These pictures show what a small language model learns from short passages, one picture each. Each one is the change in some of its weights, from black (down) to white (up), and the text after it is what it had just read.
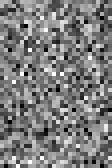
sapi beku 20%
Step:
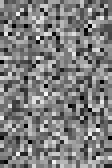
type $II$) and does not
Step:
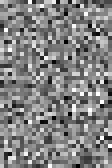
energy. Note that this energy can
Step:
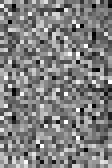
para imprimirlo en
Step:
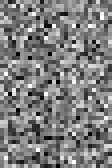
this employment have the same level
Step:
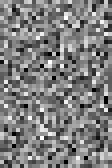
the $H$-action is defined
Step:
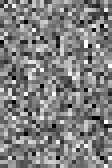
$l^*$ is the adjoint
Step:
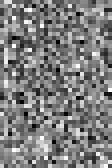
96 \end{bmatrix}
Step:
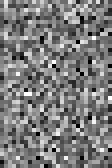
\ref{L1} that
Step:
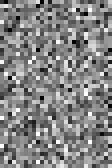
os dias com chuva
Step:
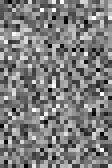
$\bfOmega$ update step
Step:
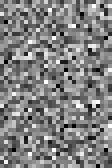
then perform a computational study of
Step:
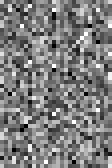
conteúdos químicos
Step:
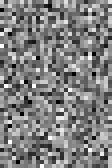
propagation in the Sun.
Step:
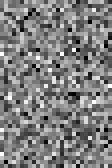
and for the reference PMT
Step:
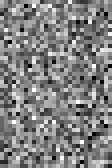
y sexual. Los
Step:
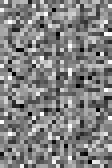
to the first, but may
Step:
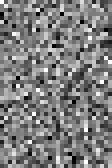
operator, $S(k)$
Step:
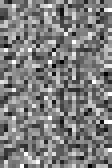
talqiniga moslangan
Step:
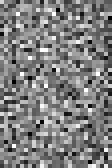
A simply connected domain is a domain
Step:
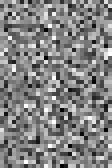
como boa. A segunda
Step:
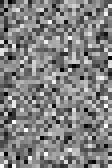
kelingan qo‘shma
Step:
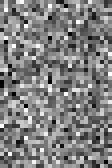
level of electron-phonon
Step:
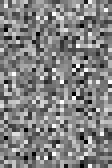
umas palavras.
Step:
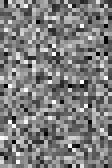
a given classical ground state, we
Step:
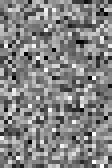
projetos, uma vez que
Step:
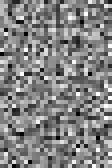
circuit to the process variation.
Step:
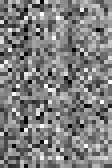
Brasileira (MPB),
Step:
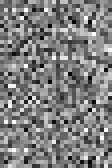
suggestions are made for additional
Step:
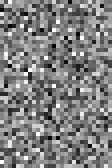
charged Higgs bosons
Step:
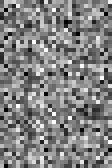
Joyal's theory of tensor
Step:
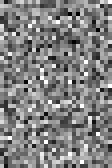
Ridge Associated
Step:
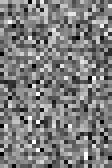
are, $E_\omega =
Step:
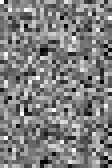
accuracy. On the other hand,
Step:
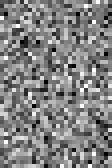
using interfacial Cu
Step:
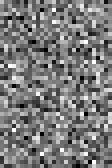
These are the geodesic planes
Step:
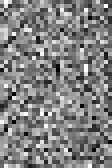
iff $x\in
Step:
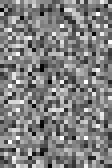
integer. \par \noindent
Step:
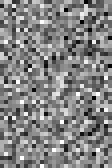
L)$ is a length structure.
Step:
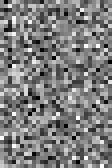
ularni tatbiq
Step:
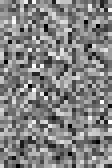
preço de compra. 2009
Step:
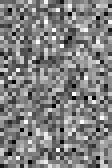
semi-parametric approach developed in
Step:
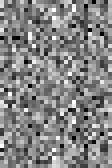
por medio de la cual se
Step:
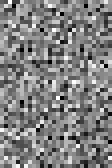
vortex interaction within the slat
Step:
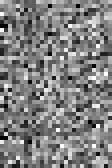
above, and morphism objects \[
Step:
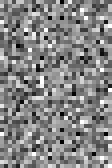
ritiene che il
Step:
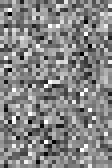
U.S. Government
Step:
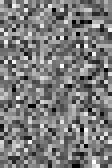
$(2)$ is not satisfied if
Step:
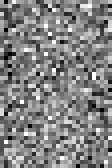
bo'ladi. Bundan
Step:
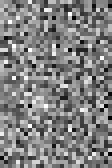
tight binding models of
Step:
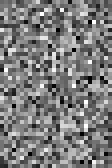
on $x_\delta$ are
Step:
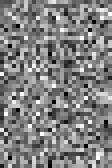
choices surrounding how a measurement
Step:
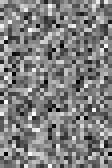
we have determined the dependence of
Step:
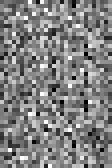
Spital wären und
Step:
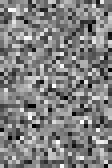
\section{Values of
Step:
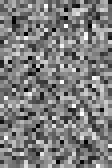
\tilde F_0$, and
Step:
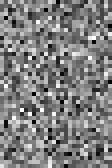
stochastic processes can be reduced to solving
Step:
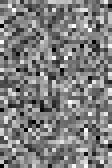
average treatment effect for the treated
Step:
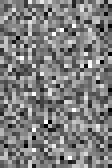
erzeugt? Bei
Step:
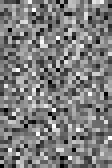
a altas temperaturas do
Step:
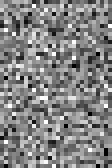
a result of research, it was
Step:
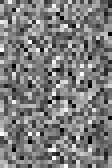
aparecen lindando con
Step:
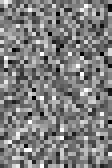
\end{itemize} A
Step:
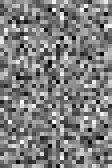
their predecessors these
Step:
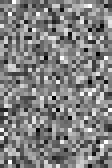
itens de avaliação
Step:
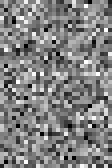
Of course, it is needed
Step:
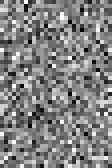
udara (ρ) dapat
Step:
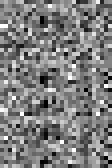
On the other hand, as we
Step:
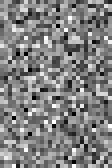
in the parallel direction, suggesting
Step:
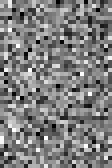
define a Borel probability measure
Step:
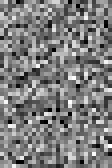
vacuum due to the negative energy
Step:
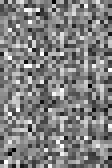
\sum_{b \geq
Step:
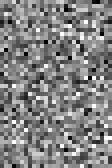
which are graded algebra morphisms,
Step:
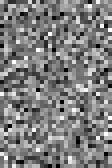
get the thesis. To obtain
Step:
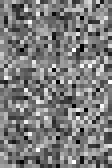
it has been made explicit that the
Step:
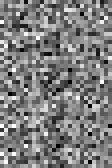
capture the vertical variations of the dark
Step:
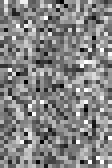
Inson kamolotida
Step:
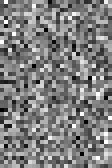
are awaited. However,
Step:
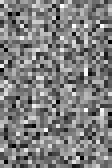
of $n$ such that
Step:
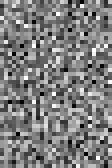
These valid inequalities, referred as
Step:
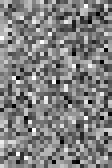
some places) to be less
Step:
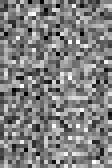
the collapse light cone,
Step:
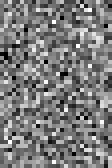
However one could attempt to make
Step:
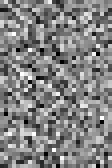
the author Anatoliy
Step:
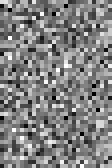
stacked column vectors of
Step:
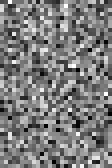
is pervasive in literature
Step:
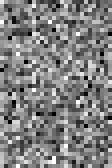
se percebem sendo
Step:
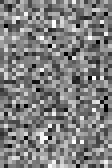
error bars are statistical only.
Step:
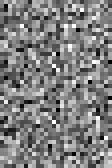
the computational practice of momentum space
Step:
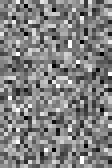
hasilnya siswa
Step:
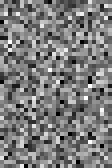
common to use a range or bounded
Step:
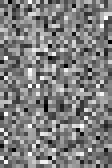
of a curve which have a
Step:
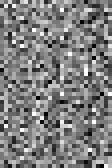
$R_c$ is independent
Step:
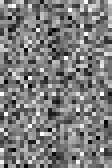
bajo apropiadas
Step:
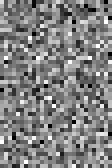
constraints:}\\ \texttt{-
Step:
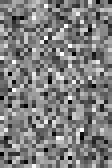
functions $\phi$, $\Phi$,
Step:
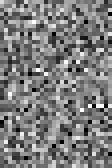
of teaching electrical
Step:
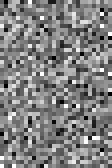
kabi kengaytirilgan
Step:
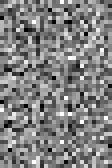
автор повествует
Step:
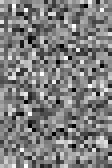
peak in the cities located between
